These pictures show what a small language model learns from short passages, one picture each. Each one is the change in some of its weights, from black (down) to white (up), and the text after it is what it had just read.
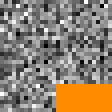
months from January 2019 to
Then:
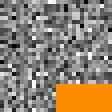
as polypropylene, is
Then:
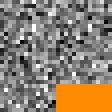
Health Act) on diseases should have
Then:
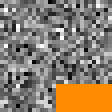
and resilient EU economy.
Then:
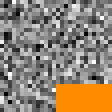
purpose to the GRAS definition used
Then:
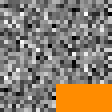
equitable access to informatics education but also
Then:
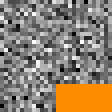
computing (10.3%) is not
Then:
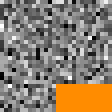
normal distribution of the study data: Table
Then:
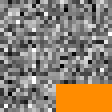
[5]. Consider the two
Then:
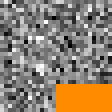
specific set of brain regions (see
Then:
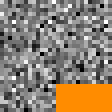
the statue’s surface searching
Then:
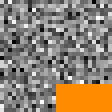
poverty and standard of living in
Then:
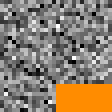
interpreted in a different way. In the
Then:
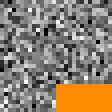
and re-negotiate and
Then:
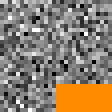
" A note on using Adomian
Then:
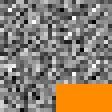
again, once more universities are able
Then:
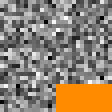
initial tokens to new users upon
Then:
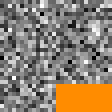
and composition, of the trade
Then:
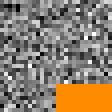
the range (the limits of which were
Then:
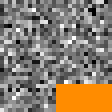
two morphologically distinct viral
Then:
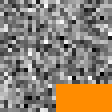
is used to identify another node. This
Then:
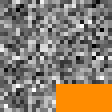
(e.g. plans,
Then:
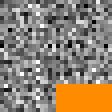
characterization of such materials, having different
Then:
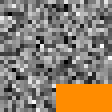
✓ The E-mail communicated
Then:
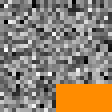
Dawley Rats Following
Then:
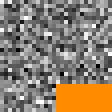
to bring about specific actions for sustainable
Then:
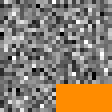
real samples, 45 cases provided positive results
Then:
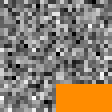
These comparisons underscore the
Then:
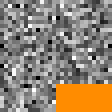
PEGASIS without optimization. The
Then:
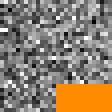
the age groups of students are divided
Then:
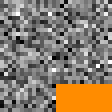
also important in the intracellular
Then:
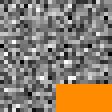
Resinicium luteolus
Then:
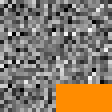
been produced and it is now on its way
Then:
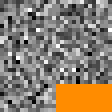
this experiment to be addressed appropriately.
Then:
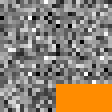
Patent filing, Press &
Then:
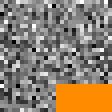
27 switching regimes of
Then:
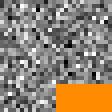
with offshore wind parks. After
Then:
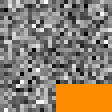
output due to high sugar content.
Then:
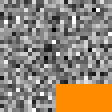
by COX isozyme and it
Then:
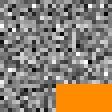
fabric of China has always
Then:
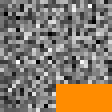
as the behavior of acceptance and actual use
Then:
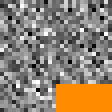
both the offshore and the
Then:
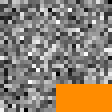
expertise in terms of digital tool
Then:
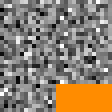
and [WIP](#), joined
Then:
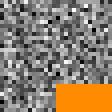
Australia, and New
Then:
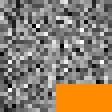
in Information, Embedded and
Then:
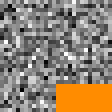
bilan bog‘liq
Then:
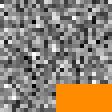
effects were stronger for all characters
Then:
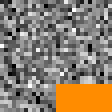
bixbyite characterized by a
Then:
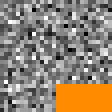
reaction. Peculiar features of
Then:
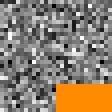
Islamic mathematical
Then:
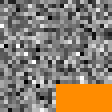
chronic disease and there are several main
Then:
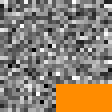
Such an evolving situation requires the
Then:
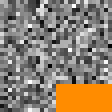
in Table 1 for flexor tendon
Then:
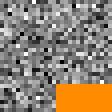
notation uses brackets to indicate
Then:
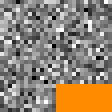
ganglia involvement 0 0%
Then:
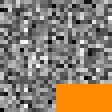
Correlates of Creativity
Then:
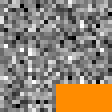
marginal distributions by using a
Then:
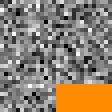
expected to assume a more active role in
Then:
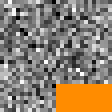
of textile manufacturing
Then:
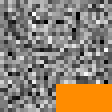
historic 42nd Amendment
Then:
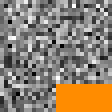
humans' distance from creativity
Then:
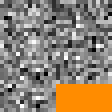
theory of ordinal game values can
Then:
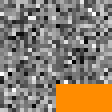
mode solves this problem, as demonstrated in
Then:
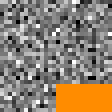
it is the need of the hour for
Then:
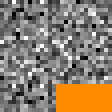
individual physical characteristics. Moreover, due to the
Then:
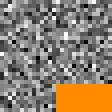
implications on the overall development of the
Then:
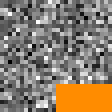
unstable medical conditions. Her
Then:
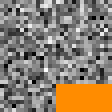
1 and 2, as defined in
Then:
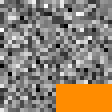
FAIR Data, 2] Research
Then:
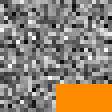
equal to 2.0 kg
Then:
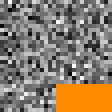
policy on social support and social protection for people
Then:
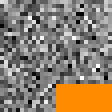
fluid extraction, antisolvent
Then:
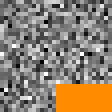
Crystallographic Data
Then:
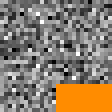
within specific target groups such as inactive
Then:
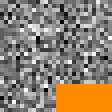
space). 2.7. Application
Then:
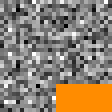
belonging to the group of
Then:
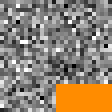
administration, managerial behavior and
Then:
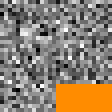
the world insignificant. That
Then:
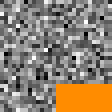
has two pure strategy Nash
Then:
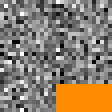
of academic staff” The statistical analysis like correlation
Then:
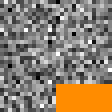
In the SOE, the performance of processes
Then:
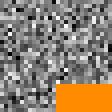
in Article 27 of the
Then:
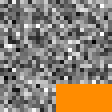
to the public. Open repository An
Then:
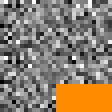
in the control group was also recorded.
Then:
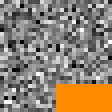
factors, such as the patient's age,
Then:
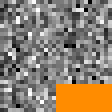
sustain sparks or flames while in
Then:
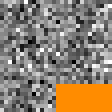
this corporate practice of promoting
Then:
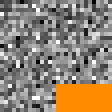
of the aluminum element increases the
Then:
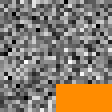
fixed at 0.05 levels in all
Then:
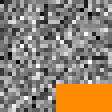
examination administration. Raganit
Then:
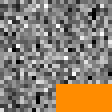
us. Where are we now? -
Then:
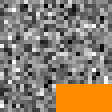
possible to use citation indexes for free
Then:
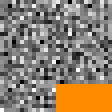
quality improvement, reduction of training time for
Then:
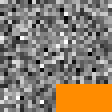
is very good to be used in intrusion
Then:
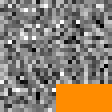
and j . The list of all those
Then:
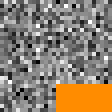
the beginning, not as an additional
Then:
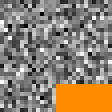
words and idiomatic
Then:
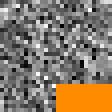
- They are used as modeling agents
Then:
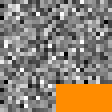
L. Tassi, Institute of Ecosystem
